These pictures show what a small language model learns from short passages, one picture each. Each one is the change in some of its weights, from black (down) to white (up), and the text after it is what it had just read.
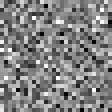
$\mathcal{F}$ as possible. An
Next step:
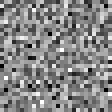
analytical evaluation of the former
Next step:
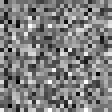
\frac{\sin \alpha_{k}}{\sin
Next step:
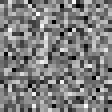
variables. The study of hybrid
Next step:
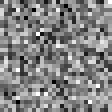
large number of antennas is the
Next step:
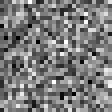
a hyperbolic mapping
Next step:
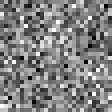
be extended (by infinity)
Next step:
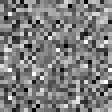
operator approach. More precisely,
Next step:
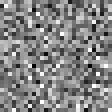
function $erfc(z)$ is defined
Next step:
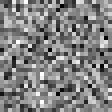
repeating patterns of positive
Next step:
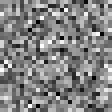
of smooth affine group schemes
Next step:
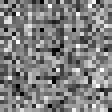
= b \mbox{ with } b
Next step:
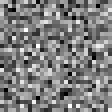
stores of other countries that
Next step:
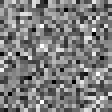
and 21 males) performed
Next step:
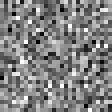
where $\PP_{\Phi}$ is the
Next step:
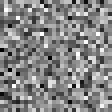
modeling the attitude by the
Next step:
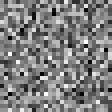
on a very short timescale.
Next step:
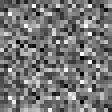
- & - & - \tabularnewline
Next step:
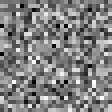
in Fig.~1b, for a fixed
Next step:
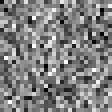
variable roles can be used to create
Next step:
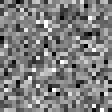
principal fiber
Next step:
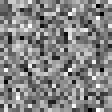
\tilde{\sigma}_n$ has coefficient
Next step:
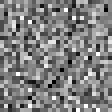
$P'_i$ give rise
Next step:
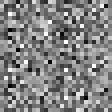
{The emerging universe
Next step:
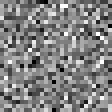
been done around the origin of the
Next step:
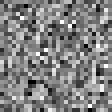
centre $\Gamma_k$, where
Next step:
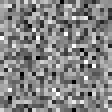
Then one finds \begin{equation*}
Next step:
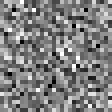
the potential of LLMs to serve
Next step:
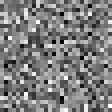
that there is also a spontaneous
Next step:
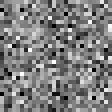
{\Huge \ldots}; \node at
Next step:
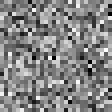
of this paper. Let us first consider the case
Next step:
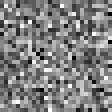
directe de copies de
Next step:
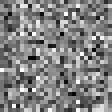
\end{itemize} To understand
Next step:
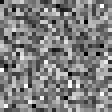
from the star to the particle we obtain
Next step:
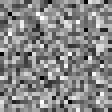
location of the events within the
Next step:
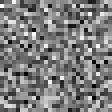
the story of 2+1 dimensional
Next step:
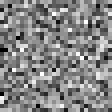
resistance from the parts of the
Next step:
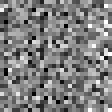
\bibitem[Zazueta et
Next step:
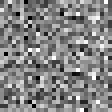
perimeters and equal
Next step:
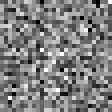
a hot subdwarf.
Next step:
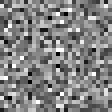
la deuxi\`eme et le
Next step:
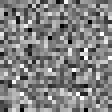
consider is a double torus of
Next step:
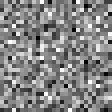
transition temperatures of the $s$
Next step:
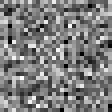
also easy to see that the right
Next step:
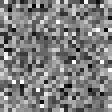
was also found in NGC
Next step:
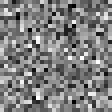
multivariate analysis of our proof of
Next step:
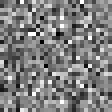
approximate 27-day solar
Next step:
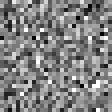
show that $X_n$ is an
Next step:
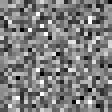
Srinivasan Sriram,
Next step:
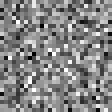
first type}. If a finite connected component
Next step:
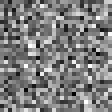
be a construction of roots of
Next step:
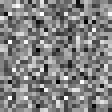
M. Aleksidze
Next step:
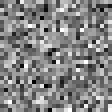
curvature through a linearised
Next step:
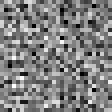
their variability. We also note that the
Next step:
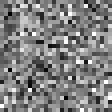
\end{equation} Hereafter,
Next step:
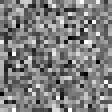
M1 [it is also a part of
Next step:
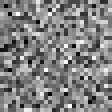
number of the idler scales
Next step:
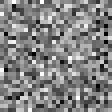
algebra $\widehat{\mathfrak{g}}$.
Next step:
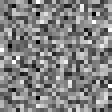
exerted by the cluster on
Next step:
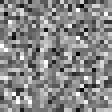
features in both the double and
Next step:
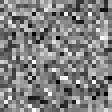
LCC, and the number $D$
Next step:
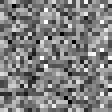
on the domain $\Omega$ such that for
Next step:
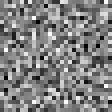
and each GPU receives data
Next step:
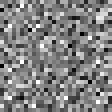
of simulations with identical initial conditions
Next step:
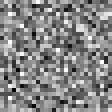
clustering algorithm used in this
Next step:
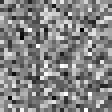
in this region is related to the
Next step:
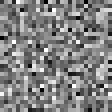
of the well for all $k$, and in
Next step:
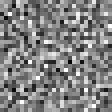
ten bands localized on
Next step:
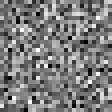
be used to obtain the existence of
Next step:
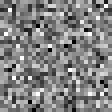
may still point toward potential new
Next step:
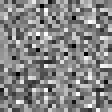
for each surface microbial
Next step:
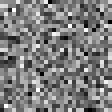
Here, we show that consideration of
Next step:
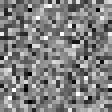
diffusion refinement. In the first
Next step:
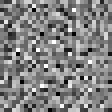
holds for some $x \in X$
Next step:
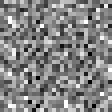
axes in different phases. Note
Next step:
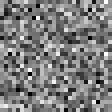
this threshold we again have
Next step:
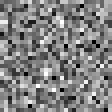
decreased with time, as expected
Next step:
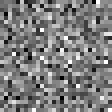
$ q\equiv \eta \pmod
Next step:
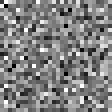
applications so as to meet the
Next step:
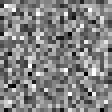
stiffness coefficients. The
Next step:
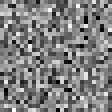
the HCTRW model an the
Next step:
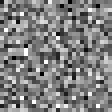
The work of MPH and MS is
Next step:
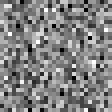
on abstract state variables we are
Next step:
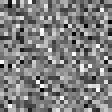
we choose $\gamma$ large enough and
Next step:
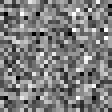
Akbari and Alipour
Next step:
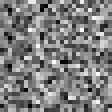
mechanical scanning, or
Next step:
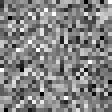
exact DOS in two dimensions
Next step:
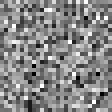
where $\zeta_j$ are all
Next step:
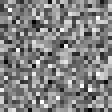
submodule of $V_2$.
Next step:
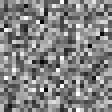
is the concurrence between qubit
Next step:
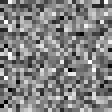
thickness 0.6 mm
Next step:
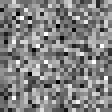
relevant training programs
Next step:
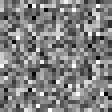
\figcaption{The difference between the
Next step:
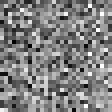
a CR invariant characterization of the
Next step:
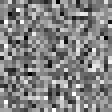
and Key Laboratory for
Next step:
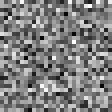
degrees, averaged over the
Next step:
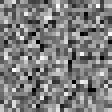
different simulation configurations
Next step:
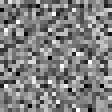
modified through the substitutions
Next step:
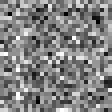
\emptyset$ as $h
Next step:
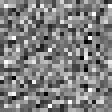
This work was partially supported by
